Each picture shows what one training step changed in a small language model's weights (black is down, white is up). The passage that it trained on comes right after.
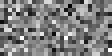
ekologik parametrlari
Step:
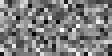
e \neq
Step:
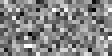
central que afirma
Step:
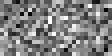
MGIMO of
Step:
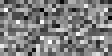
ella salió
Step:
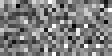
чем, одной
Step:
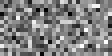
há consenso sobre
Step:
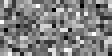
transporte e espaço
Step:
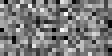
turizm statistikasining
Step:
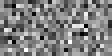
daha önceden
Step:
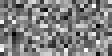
en el diente
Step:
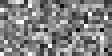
а сельского населения-
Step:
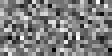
darajada ziyot
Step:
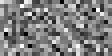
va analitik
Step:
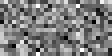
kepada anak.
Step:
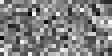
de hombres y
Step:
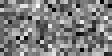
качество на более
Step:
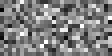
sarana dan
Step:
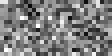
de la Pax
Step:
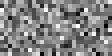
y Salud en el
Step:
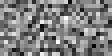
in the evaluation
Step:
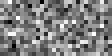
Electronic scientific
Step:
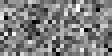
soya ekishni
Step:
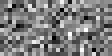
qaratilgan tavsiyalar ishlab
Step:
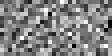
da sua casa
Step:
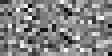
tem igualado o
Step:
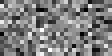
memasukkan data
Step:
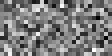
определены в оценке
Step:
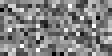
ularning mantiqiy
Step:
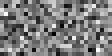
teaching, pedagogical
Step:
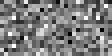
про мову.
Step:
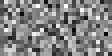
utilizando a escala
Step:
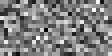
Республики Узбекистан,
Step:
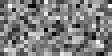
types of web
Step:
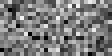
bilan farqlanadi. Har
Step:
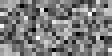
6. O‘zbekiston
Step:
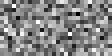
luz direta o
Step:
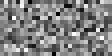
incluyente o
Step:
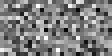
Агар дар
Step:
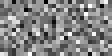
which provided the
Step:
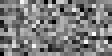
I. LA
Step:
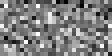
Já para o sistema
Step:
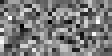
Bosh prokurori
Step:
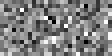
como una lucha política
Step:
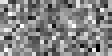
de apartamentos en
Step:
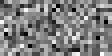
va parvarishlash
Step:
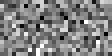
aun en el caso
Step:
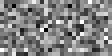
сад», в
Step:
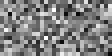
descritivas, com
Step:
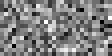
human sperm in
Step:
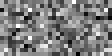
² Este modo de
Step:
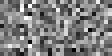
las necesidades del sector
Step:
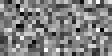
книги є
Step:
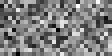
minat belajar, tidak
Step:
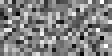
com alta taxa
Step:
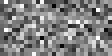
aumentar as
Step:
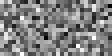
factors, especially
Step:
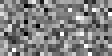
muddatli va
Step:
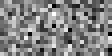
potencialmente perigosa
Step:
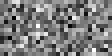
kimlik bilgileri
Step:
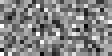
y el músculo
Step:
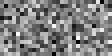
применение, так и
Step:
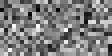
neque poterat
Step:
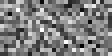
for the first time
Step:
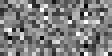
har bir emotsional
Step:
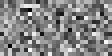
similares en
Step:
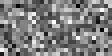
из острых
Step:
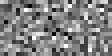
quanto as paredes
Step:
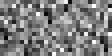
variable probable
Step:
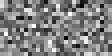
vallási és
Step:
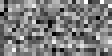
memberikan pengaruh
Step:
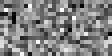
propiedades e
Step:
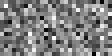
получения экологически
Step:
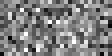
bahwa dukungan
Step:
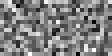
était un
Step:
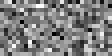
uma relação positiva entre
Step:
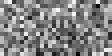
la mayoría de las
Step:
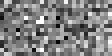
mampu menyerap
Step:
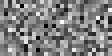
de litigio),
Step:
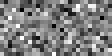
mesma forma, os
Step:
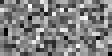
o'zini tuta
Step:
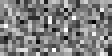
déguerpir les
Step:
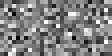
سے بڑھ
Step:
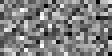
situația dată
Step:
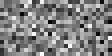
relações positivas de
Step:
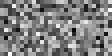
una patanada a
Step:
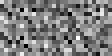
ve toksik
